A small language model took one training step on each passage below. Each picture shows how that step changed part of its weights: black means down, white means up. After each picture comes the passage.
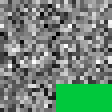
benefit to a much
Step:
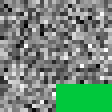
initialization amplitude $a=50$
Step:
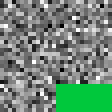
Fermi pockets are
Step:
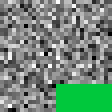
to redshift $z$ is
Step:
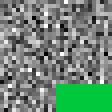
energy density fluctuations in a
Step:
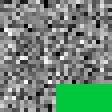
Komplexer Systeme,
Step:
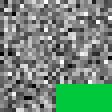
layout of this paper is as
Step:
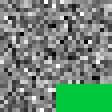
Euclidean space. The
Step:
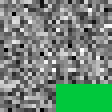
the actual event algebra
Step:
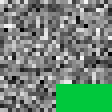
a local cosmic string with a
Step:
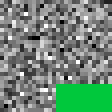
on a ring, or a one
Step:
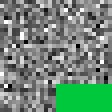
at the speed of light process.
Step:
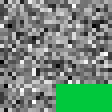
Astrophysics Research
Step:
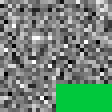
denoising to correctly
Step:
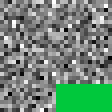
be essential if $r_{\rm
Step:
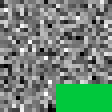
Space Environment
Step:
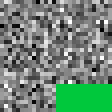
electric field on each link in the
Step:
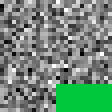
comparable with unity. As
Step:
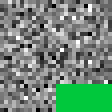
Interfaces, Science
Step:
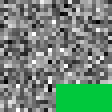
simple scaling laws.
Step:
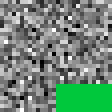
the critical values show a very high
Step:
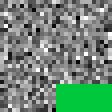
inaccurate (Chen et
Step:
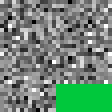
| Al (ppm) | Ca
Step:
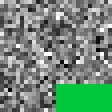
to the model that the inflow of
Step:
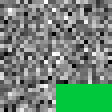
(blue) represents an
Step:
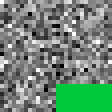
with the function \begin{equation}
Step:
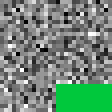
energy condition ($\rho \geq 0$,
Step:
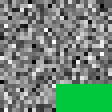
permission from Ref.
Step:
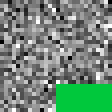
regard it as the ratio, $\Delta
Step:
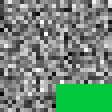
decays at Belle}
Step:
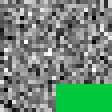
more traditional type of
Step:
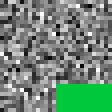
FaasBench and the
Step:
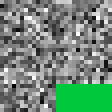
in the prediction, at any point in
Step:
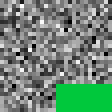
P. Horsch for useful
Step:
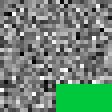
result reflects the impact of
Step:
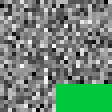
classes, the optimal boundary is
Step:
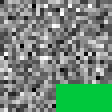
exploration under 0.05\%,
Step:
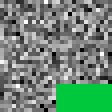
$j$. One can check
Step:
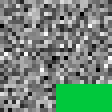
does not depend upon initial conditions,
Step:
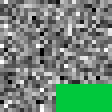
simulations, a fixed-position
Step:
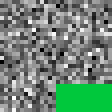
Research Council for
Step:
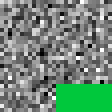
our setup), which is expected because
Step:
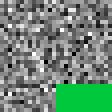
A. Deriglazov,
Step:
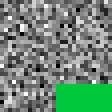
vertices; since these amplitudes
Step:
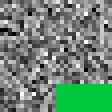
order to recreate the remaining
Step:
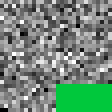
is the best, to better
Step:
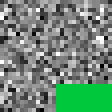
understanding that in this
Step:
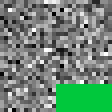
of the user $i$
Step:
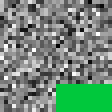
of medium on this deformation:
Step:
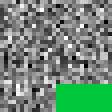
from all co-authors.\\
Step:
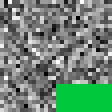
coefficient of manganin,
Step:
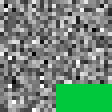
a difficult task for
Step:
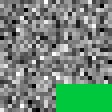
...$, which is the important
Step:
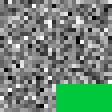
masses are zero. The prior
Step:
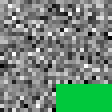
dataset was obtained through a clear
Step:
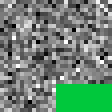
and lately in LAr
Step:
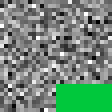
considering all the citations to
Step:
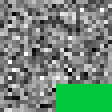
in Phase I and Phase
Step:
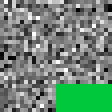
by annealing for 30 s
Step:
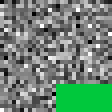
data-set, together with
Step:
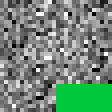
\right] \cr & \times
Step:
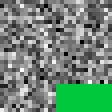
calibration fields experiment. The
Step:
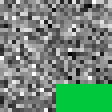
the chain, the interchain current
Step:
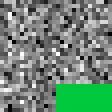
\cite{Groshaus}, two
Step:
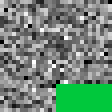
of the four first columns of
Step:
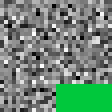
interaction line $V$ are however
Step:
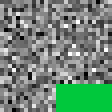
P16 & Software
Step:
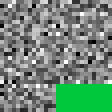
by 10% does not quantitatively
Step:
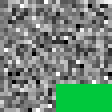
classical Einstein law of
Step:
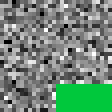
radio-gamma time delay
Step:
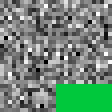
of the prompt optical emission
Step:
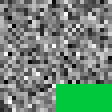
\xi \partial \zeta}
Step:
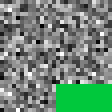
incomplete EoS models these
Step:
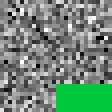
largely in reach of
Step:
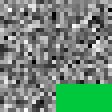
of the crack. The average
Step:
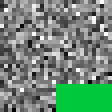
We rearrange the summation
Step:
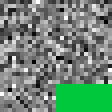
of each OB in order to
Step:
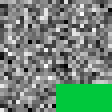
by interactions with both the mean flow and
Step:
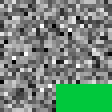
be expanded in the form of
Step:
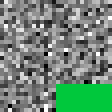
engagement with Ash.
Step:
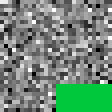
simulation tool specifically designed
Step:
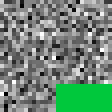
opacity of the wind, and
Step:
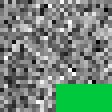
the surface. In the 1D system such
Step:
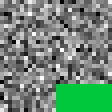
some real constant. Collective flow
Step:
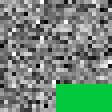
sub-cycling and
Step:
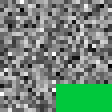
found highly obscured galaxies,
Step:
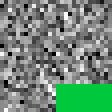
\cite{deWitt}. In
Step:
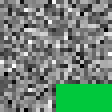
pre and post program
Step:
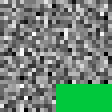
Radar Systems Section,\\
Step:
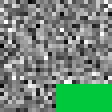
other thin ferromagnetic
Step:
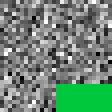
These findings establish
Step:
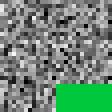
results with current observations of CYCs
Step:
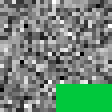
has a feature vector of 500
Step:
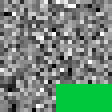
likely all have to be higher
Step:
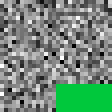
and the atmospheric
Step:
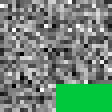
renewed interest in the continuum
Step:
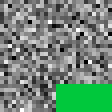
position and orientation
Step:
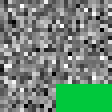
below the average value needed to
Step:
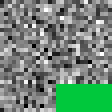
than the estimated magnitude,
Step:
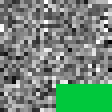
0;\tau \right]$ is
